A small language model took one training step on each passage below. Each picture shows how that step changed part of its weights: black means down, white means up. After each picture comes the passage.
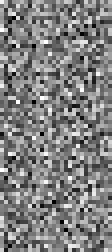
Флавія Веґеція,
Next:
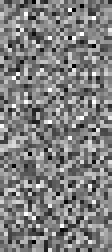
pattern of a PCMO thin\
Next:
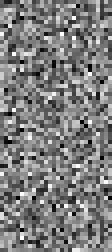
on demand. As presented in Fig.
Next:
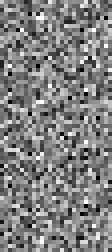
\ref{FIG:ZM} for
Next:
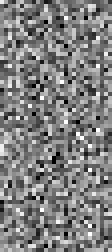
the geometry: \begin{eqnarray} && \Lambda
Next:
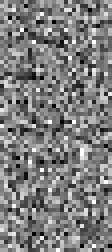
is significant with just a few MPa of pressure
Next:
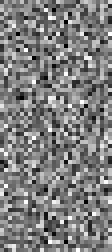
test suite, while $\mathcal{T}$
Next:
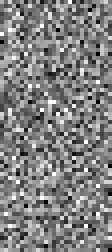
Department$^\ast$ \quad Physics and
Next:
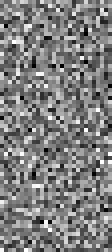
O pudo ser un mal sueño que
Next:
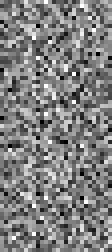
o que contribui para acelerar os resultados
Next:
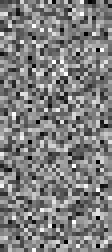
group. In STO-3G, the
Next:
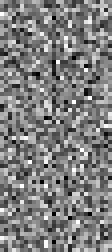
of down steps. As seen above, these classes are
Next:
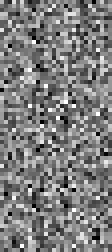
the event of a breach of so-called
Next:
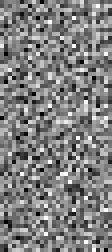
статей, опублікованих у
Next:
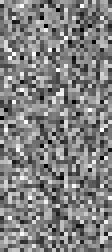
is a stable tableaux, its {\it stable
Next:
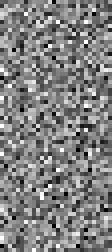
de taille, et état de santé
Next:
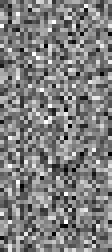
título, modalidade e
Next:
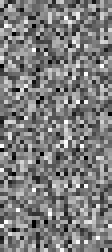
again valid for uniform distribution. \noindent It is
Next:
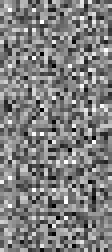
ҳозирги кун талаби
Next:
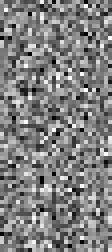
R(\boldsymbol{\theta},\boldsymbol{\psi}) =
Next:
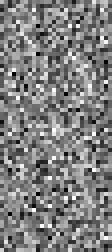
a new degree of freedom and induces a new
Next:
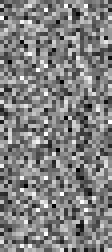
uniformly but not absolutely. This problem is known as
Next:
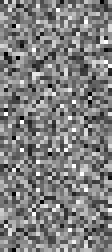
difficult for $q>1/2$
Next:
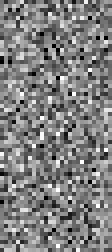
neighborhood $z\in K\subset\Omega$,
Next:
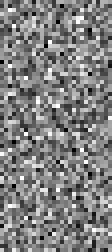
distributions are (almost) equal to their expectation
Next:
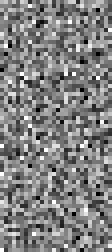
led to exciting progress on several
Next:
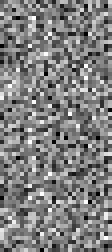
secteur public signifie réalisation,
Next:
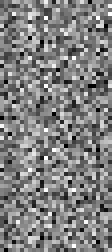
e estaduais. A representatividade qualitativa
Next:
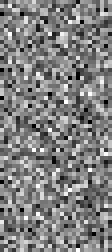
choice if the sample exceeds the criterion and
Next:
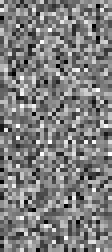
\times T}$ is a known data matrix
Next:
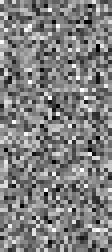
remind us of the Cornu spirals that
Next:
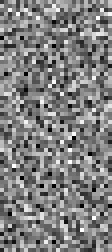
= k$, and the inner product of the first row
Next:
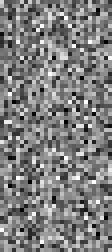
\Omega. \end{cases} $$ avec,
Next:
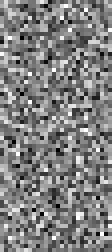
Applied Science*, 04 (96),
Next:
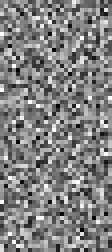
in this example), where the DPU outputs
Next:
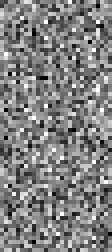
are just within the $\varepsilon^*$-linear range.
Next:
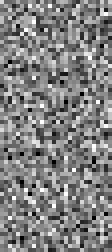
feature implies that for the specific values of the magnetic field
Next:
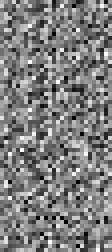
sign on $(0,1)$ nor on
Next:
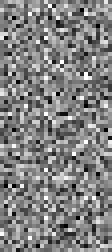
darajasi nazarda tutiladi.
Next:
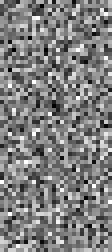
for the variable $X(t)$ of
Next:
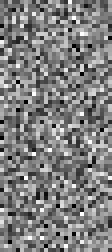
corresponds to a near-horizon limit of the
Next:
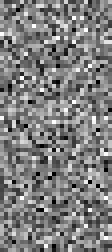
$\Gamma_0\into Y$ be an
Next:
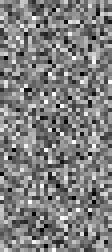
distance from a screening gate $d_{\rm
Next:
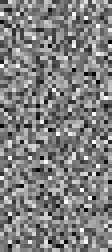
să se meargă pe soluții
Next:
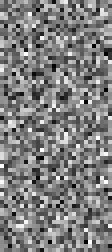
político de la reparación en violencia
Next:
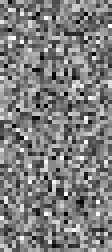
cover. To see that $\Phi$ has degree two
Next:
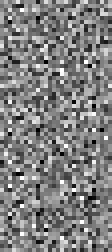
лет после инфицирования,
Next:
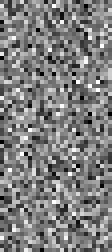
include non-additive objective functions
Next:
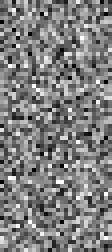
description makes them much more amenable than any other
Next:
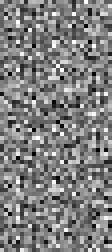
operation | | | | Customer
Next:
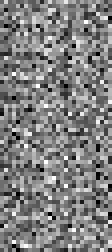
suvga o‘xshagan
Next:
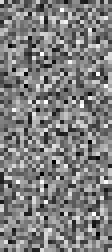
\varepsilon_A(a)\lambda$ and
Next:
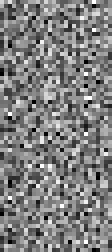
\textmd {if }m\equiv 1
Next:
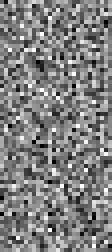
$\Lit$ a set of literals, and
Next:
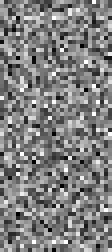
Bach-flat metrics in dimension 4.
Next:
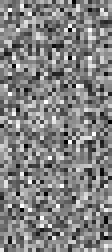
the two contributions are due to the signal and idler
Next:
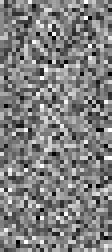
Biogas wird anschließend
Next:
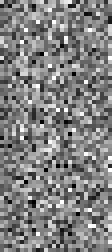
muhim rol o‘ynashi
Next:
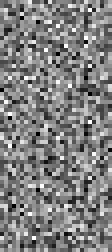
stimuli. The 100 trials of
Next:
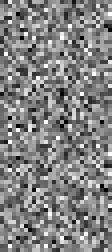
Annotation: The role of marketing in
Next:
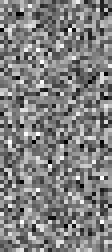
by considering the matter coupling, the Einstein and
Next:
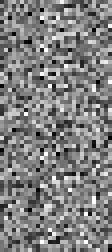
praktik pembelajaran, penelitian
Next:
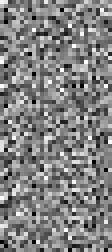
за хорошее поведение или
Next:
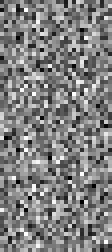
converted the radiation-induced light pulses into
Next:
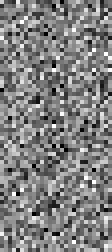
The following useful statement is immediate from the definition of
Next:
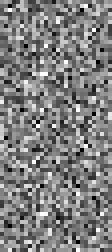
multiply (\ref{maint}) with
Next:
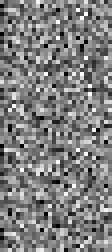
$\gamma_a \leq \gamma \leq
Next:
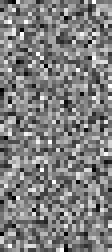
the algorithm impractical. \section{A
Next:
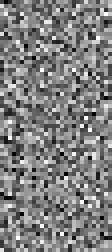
K. C. Misra \paper
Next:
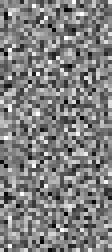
дослідників. Зокрема, серед
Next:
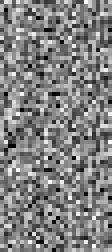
Астаны и усложнением
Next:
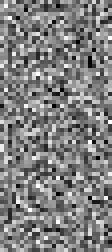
UV images at the early stage is the
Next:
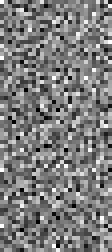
Informed RV fit & Joint fit\\
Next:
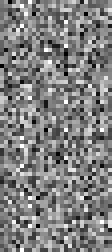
and consumed artifacts, allowing
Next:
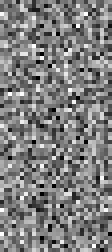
rows out of $\lambda$. The conjugates of
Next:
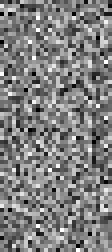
and Levi's (Hartogs'
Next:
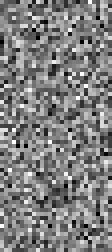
and $H_{\alpha \beta}$ but not the
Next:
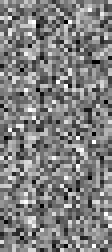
measurements on a system without perturbing its dynamics.
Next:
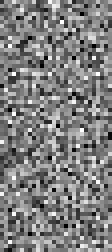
$W(G)$-conjugate weights).
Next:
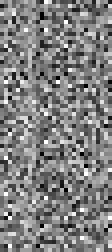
y la muerte. Gracias a las
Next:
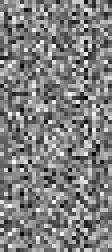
чужих» (Burton
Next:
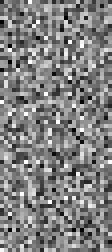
genome, while a minority contain multiple
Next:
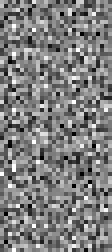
механизмам сохранения
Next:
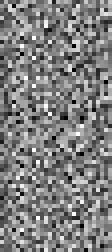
Атаманчук, М.
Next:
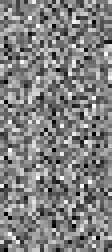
анализа, базируясь
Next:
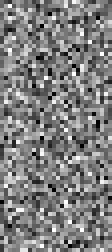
remarks. \section{Theta Functions of
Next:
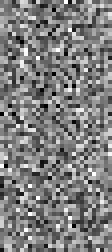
reversed arc from node $i$ to
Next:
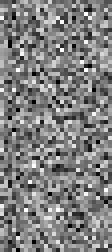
shaklidan (to'g'ridan
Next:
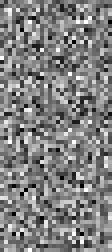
¹ , Doç. Dr. Gül
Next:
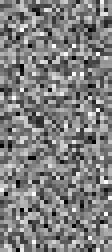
one of the functions $f_i\in
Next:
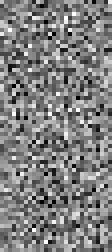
and $L$). Therefore $t$ is a point
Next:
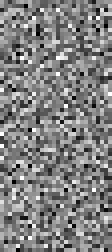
Riccati equation can be categorized into the differential
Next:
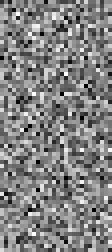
tomographic reconstruction}. The primary factors
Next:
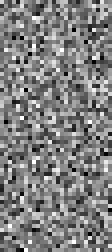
for some vector $b_k$ and some matrix
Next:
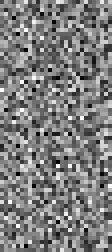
fragmented ideas when reasoning about
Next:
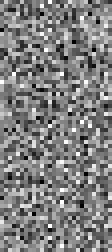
$\bx$. Then, depending on the input state
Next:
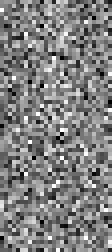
shu muammolarni hal
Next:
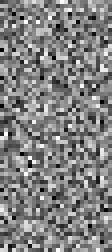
de seus pais, adotou uma
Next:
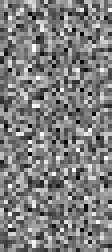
preserve the ground state manifold, which means
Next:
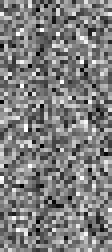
positive effect of filtering out quite a lot
